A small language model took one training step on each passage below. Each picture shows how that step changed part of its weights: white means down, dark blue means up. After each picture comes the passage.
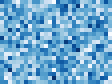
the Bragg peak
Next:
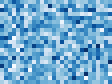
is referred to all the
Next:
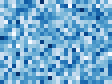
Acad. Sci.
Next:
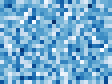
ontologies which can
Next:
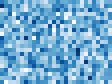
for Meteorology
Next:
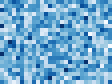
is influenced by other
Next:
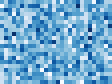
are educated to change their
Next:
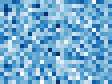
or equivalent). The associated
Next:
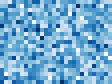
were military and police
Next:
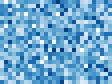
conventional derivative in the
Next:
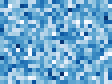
Egidy}, T. and
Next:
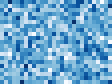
direct simulation we compare the
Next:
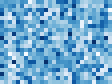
wheels in rolling
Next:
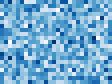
impairment of the study subjects
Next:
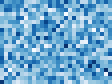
crucial role in
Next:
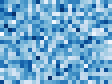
and total spin $S$ of
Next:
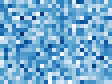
\varepsilon_{\rm k}
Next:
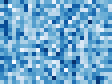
polynomial over a
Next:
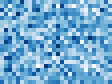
accuracy $\overline{(\delta
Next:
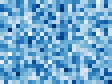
and evaluated for mean particle
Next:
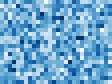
b. Sustainability a
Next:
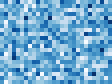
Khanzade Javad
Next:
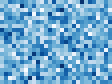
the seminal recent experiments
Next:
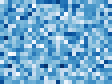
cloud is that cloud
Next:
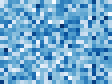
a single Gabor filter of
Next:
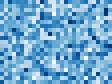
is impossible, because
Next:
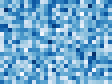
as CSAC not only
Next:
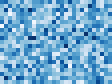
on the webpage
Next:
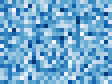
ranges from 1 to
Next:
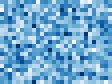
separate determinations of
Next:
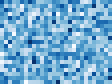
and Tigray – as well as
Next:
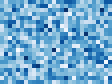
that host the VNFs
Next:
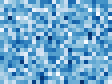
an Entire Substrate
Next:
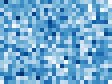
friendships. The
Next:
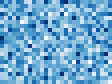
suitable chosen correlation
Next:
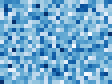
or region of interest, that we
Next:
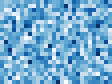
a PDF output is
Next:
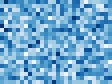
purpose. They also
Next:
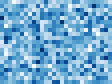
its nearest neighbor
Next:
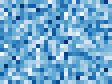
$q$. I have obtained new
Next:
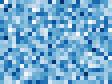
arrival rates L_s
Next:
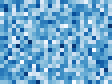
and sign language
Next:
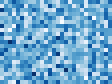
is then determined by the maximum
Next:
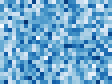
planning, specifically the
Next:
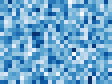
used the highly concentrated
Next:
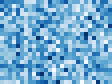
at an interval of at three
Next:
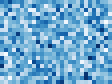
neutrinos through
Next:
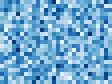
which has received
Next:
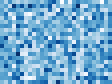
considers humiliating.
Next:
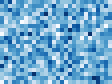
traits are identified as a
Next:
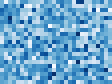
\begin{equation} X
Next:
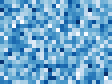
The exchange energy is then given
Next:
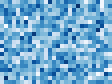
molecular gas of
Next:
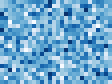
mellitus were selected.
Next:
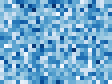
on the theoretical framework
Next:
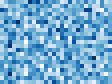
eccentricity more than their
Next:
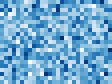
on the SDP rank
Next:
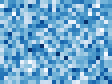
are constructed by mixing the
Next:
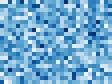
calculated under periodic boundary conditions
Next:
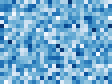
of the compression sequence rate
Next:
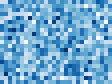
as “the Brownian
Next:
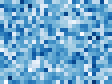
the “Red-X”
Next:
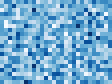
quiet standing on a
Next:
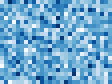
$\beta$ in a similar way
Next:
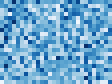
extend and improve the corresponding results
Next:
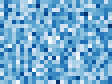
where they can practice memory
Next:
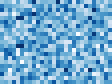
Networks for Urban
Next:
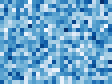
defect leads to significant
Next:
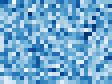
data to the management of
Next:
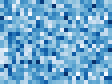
85% cases are
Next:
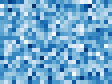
asymmetry of the
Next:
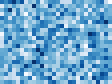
as a highly sensitive
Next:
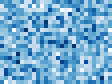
hit his writing
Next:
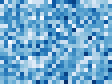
per paper. \begin{figure*}
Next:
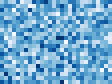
and Lagrangian. We
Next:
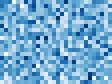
pair programming may yield
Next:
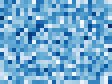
500 ml of each solution has
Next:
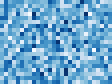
i.e., the properties of
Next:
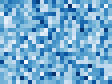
its function using a real-time
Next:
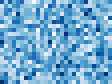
study cultural evolution, including
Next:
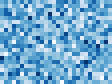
between the height of trees
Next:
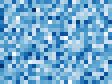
Function (PCF)
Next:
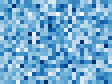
and VII are devoted
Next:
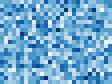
expression for the Fluid
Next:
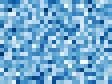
that study, the value for the
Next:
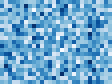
the bottom insets have
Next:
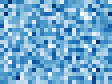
maximum value of instantaneous
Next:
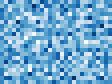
enhanced convective
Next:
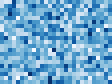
Thus from (22),
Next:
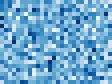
$\mu < 0$. The design used
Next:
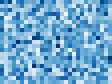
important new aspect here is that
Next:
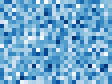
holes punched every
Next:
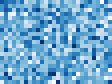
in three related parts:
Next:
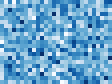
the real world, these problems
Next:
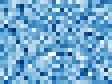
& Cunnington, M.
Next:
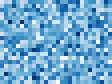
the typical length-scales
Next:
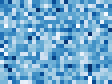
different aspects of these
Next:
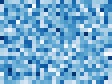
McGurk et al.
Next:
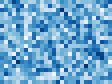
isolated before the
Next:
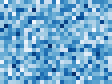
luminosities the
